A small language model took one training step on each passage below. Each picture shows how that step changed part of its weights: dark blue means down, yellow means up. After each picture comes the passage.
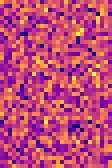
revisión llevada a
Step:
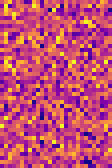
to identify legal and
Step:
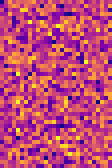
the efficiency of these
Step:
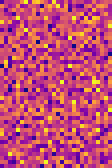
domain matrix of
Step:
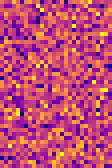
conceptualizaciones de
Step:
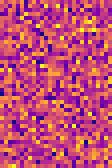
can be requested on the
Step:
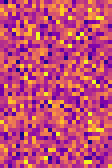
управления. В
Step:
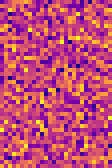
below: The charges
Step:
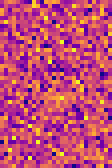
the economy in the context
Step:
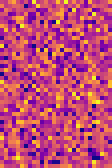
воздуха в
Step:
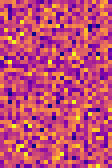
is negligible and the
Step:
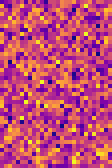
dan Aksara Lampung
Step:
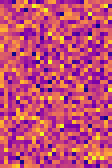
during the quarantine
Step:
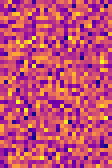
authors declare that
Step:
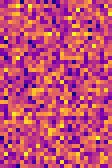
regular de uma entrada
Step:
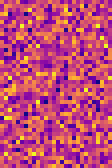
hayan gozado o
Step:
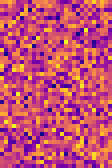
- to name only a
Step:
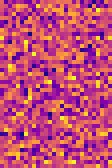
some of these panels.
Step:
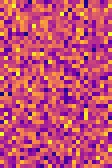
The research questions of the study
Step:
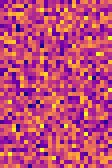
on morphology would
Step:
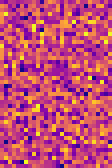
6. Wiegand
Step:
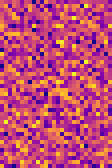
friction between crack
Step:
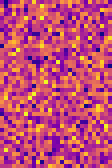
ohne daß die
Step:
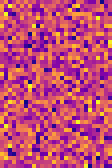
Minister Of
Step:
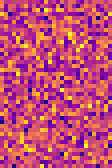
that the business can
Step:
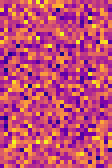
dans l'ensemble de
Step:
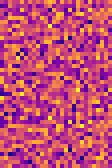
particle is approximate of
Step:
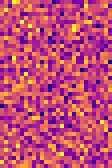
the main survey. The
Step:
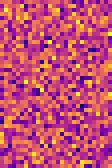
was a permanent source
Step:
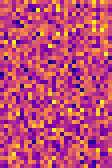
este volumen, los
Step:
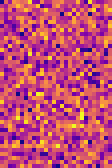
grupos, con el fin
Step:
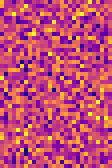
carbazole formation
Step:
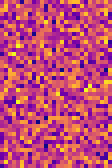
A REVIEW
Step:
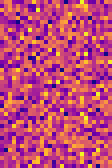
va ma'lum bir
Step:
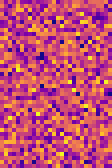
– Export Company
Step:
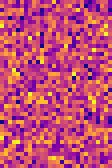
de korenmaat,
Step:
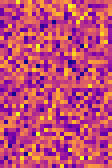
sensory block in
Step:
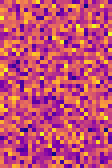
the other hand, improper
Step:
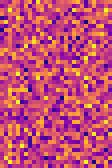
In that meeting, 10
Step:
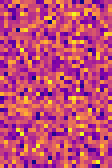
se propõe a uma
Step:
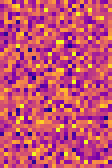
considerations about Article
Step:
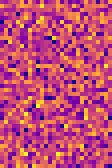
in turn the impact of
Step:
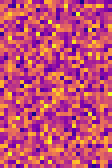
acid were obtained,
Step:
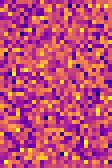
values of k_{cat}
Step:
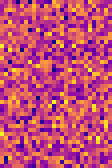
etib, asarning
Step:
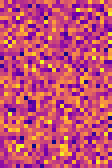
inclinometers and
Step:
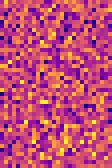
— көздиң
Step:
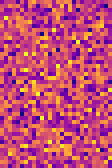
percentage of fly
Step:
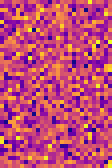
to music generation is
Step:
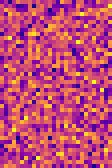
So to improve the
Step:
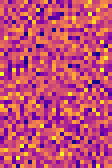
Violence against
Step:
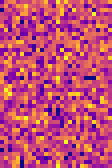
тема весьма
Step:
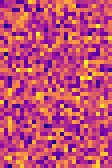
patterns indicating the
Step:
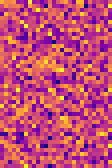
the investigations. The results
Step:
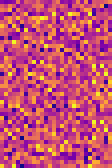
qilish jarayonini
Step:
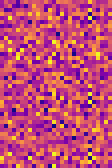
structures in the second
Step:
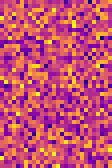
Bukhara State
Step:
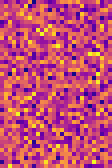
muhim differensial
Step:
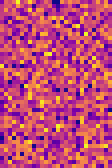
plays an extremely
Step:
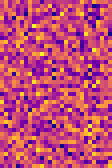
what the methodology can
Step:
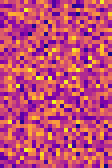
es el dinero,
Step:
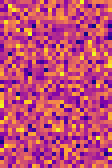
do not interfere with their
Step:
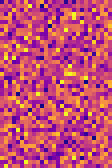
ва чекланган
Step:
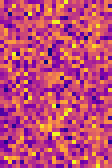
5. Создается
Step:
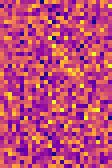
the truly global
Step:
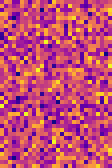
Esta etapa está
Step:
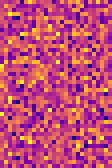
has an advantage of
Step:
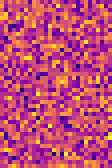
illustration to the
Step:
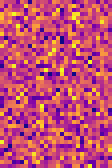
rasa sakit
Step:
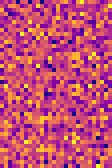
As ações realizadas no
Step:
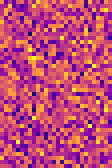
treinando-os e
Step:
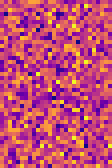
the substrate relative
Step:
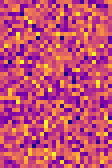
that guidance needs
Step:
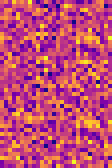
medio, no significa
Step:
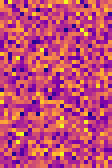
(las variables con
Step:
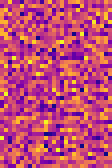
Quality Control
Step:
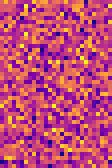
and slope. For
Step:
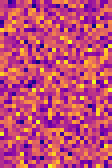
aktiv im Kontext
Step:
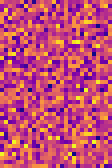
is supposed to do.
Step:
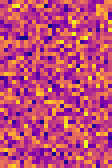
levels. However, the
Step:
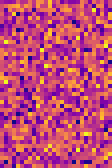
Nanorods by
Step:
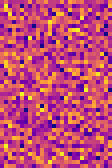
the skin color in an
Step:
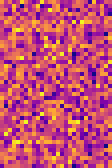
en de terminologie
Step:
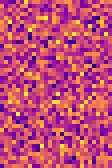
times per day,
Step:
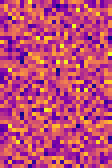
express extremely
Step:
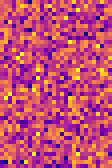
Leal. Lanzar
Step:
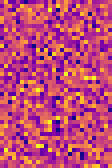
в другій
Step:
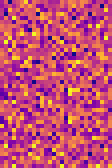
spatial domain in which
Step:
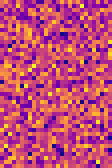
education exhibits a
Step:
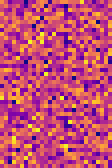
case in our model since
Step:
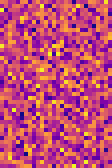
in Process², an
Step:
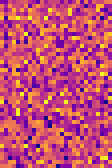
Gegenwart zu
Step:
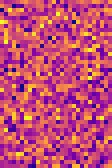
dal predicatore
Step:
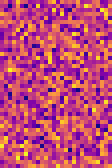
of Virtex devices
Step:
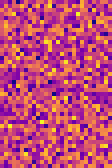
on absorber plate
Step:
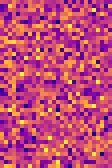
Научно –
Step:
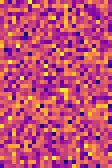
development program, which includes 17
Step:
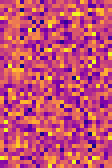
writings also, he
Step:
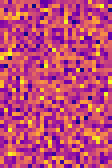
of citizen journalism
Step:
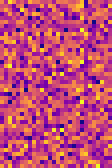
and chloroform
